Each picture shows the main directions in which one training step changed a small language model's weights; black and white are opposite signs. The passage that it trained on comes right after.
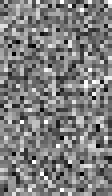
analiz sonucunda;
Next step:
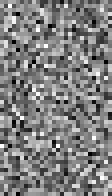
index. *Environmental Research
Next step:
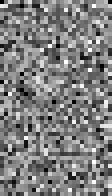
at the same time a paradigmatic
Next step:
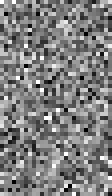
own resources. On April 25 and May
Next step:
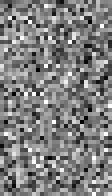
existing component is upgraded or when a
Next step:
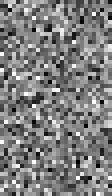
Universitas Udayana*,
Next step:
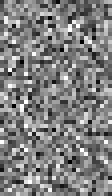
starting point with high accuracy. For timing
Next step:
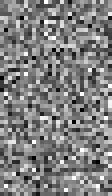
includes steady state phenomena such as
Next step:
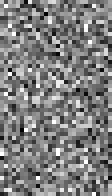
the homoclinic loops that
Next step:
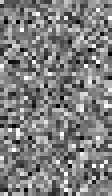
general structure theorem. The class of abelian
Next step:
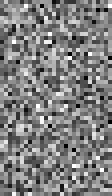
entire matrix, and at the same time both
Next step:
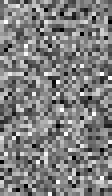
empirical probability measures $P_{n}$\ are
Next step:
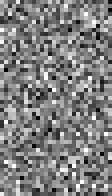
online stores after comparing the
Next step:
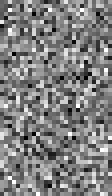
16: \quad\quad\quad
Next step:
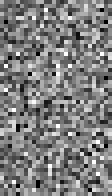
are a major component is strategic planning process.
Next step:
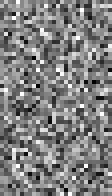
tradition of Hawthorne,
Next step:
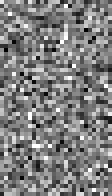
of fine polyglactin and
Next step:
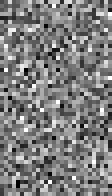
technologies to the agricultural sector on time, and
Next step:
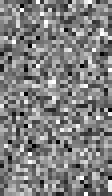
set of technical and software means for
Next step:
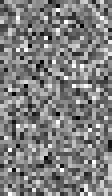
It is for the first time that we introduce
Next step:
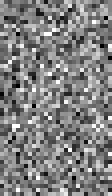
metadata, with maximum retention periods
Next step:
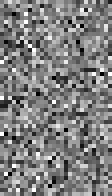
Gupta uses the term ‘impact
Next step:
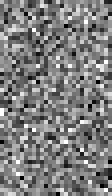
environment as attributed by trade are already
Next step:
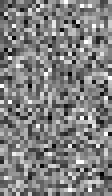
personal dispositions. It implements discrete
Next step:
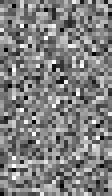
is uniformly asymptotically flat outside of radius
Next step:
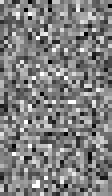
institutes average distance are 2.09
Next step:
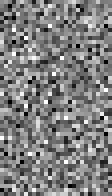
robotic control tasks [31]. In
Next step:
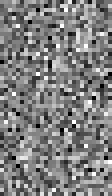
6. Deene, S.
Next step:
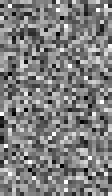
into its left-hand side. Then for
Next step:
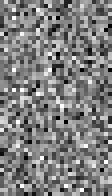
Combinatorics of triangulations and the
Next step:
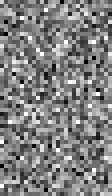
is normal in codimension $1$, then
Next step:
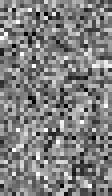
$4$) The following are equivalent:
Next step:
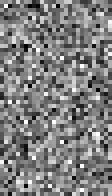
too risky for the initiator.
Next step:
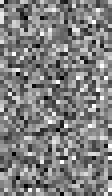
i.e.\ molten metal
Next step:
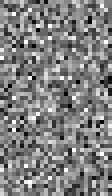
denote the open set of smooth points of
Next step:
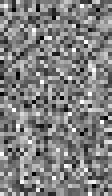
Define $\sigma_n^\eps$ and
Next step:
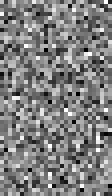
and B12, minerals and
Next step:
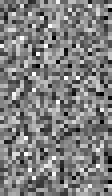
system but cannot guarantee to eliminate
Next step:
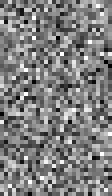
fetches the correct viewpoint from its
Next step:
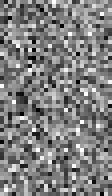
the goal of automatic feature selection in the
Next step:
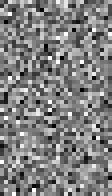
of central simple $K$-algebras then
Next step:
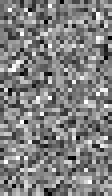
but not strongly regular boundary conditions and
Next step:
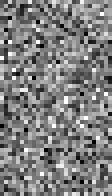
the key points in the formation of an effective
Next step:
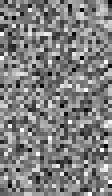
optical effects, e.g., the
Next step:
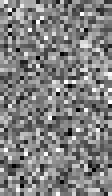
the results} \noindent{\bf
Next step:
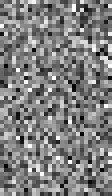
temperature dataset download from NASA
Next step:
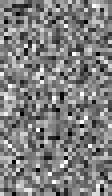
a square plane, copper(II)
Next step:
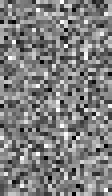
Petsko, Brandeis
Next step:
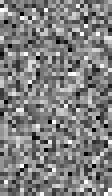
$D$ is ample. By Proposition
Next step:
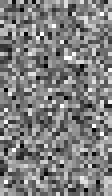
good technology that accurately guides the
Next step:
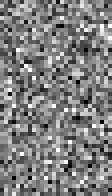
from \eqref{4} that
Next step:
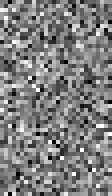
Method to emphasize the interdependencies
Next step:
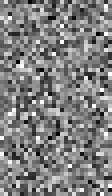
in the selection process and this first and second
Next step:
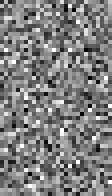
of berths, quays,
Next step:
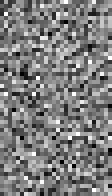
Introduction In recent years, explainability has
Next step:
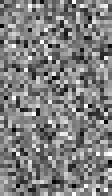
allocation and maintenance of HR. The
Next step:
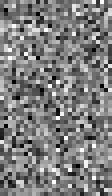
canonical map of gerbes over $X$
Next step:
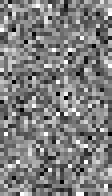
of interconnected ducts. The algorithms
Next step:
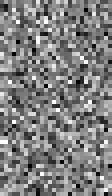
STUDY: The main aim of
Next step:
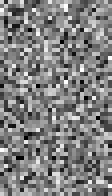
of which share a vertex. We say that
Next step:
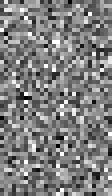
a legal text; collections of such terms
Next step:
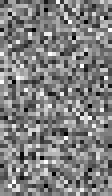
Springer-Verlag, Berlin,
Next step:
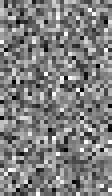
matrix $[v_{ij}]$ is of
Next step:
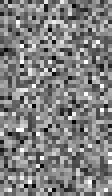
are calculated from the highest point to the end
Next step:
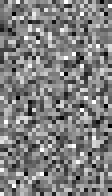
Household Saving had a significant
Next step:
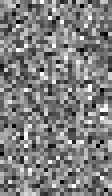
keV and 40 nA.
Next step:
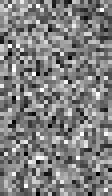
the following results. The key factors influencing
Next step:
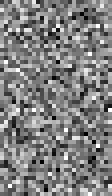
level after intervention in the experimental group was
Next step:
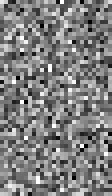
this result, tertiary α
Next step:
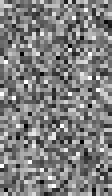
NQR and NBO parameters.
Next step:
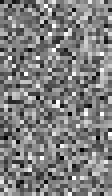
English away from the earlier approaches,
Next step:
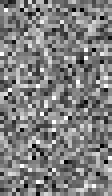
set $V\supseteq T$ and
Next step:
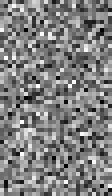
over the full set $\Y^d$
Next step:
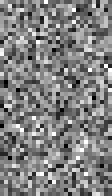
resulting in the highest proportion of
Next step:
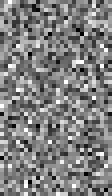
Sardinian into Italian: at that
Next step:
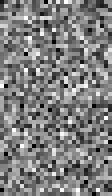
intended for an accurate and concise
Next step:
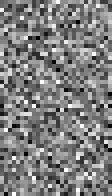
more complex black box architectures under certain
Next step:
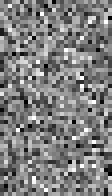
A\oplus E\right)
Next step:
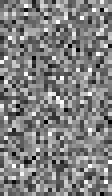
satisfying $\gamma^2=1$) such
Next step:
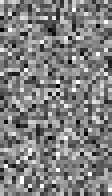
There is a continuing need to
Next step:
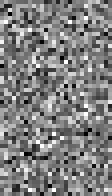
and $0 \leq \mu$ for
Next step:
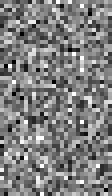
\begin{figure}[t] \centering
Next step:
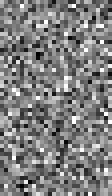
Proceedings of the Sixth
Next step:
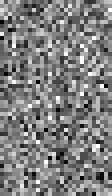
SERE $V(t)$ of
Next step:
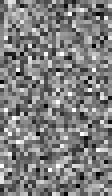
them; they were group of workers who
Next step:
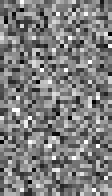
representation and obtain new functional identity using it.
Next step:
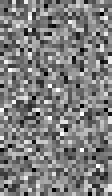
that nonetheless can still be considered as
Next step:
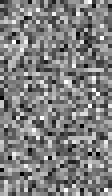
3. For an analysis dealing with
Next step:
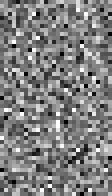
baseline was observed at 9 months
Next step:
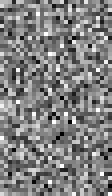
us, firstly, recall the important concept
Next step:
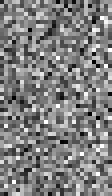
manner as a Brownian functional. In
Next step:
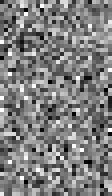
the need of rapid and disruptive
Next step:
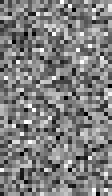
from fine-tuning output and
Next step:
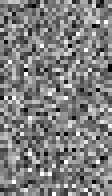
by legal regulation. In these
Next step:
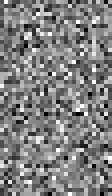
Brisbane and Women's
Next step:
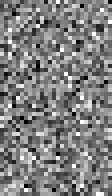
to be understood, including the dynamics among social
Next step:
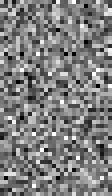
case \ref{case-b)}) there
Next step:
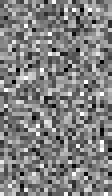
General de Cancún,
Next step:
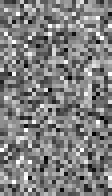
Crop Sci.* 28 (suppl.
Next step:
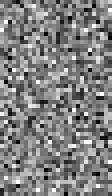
by a live coder who has since
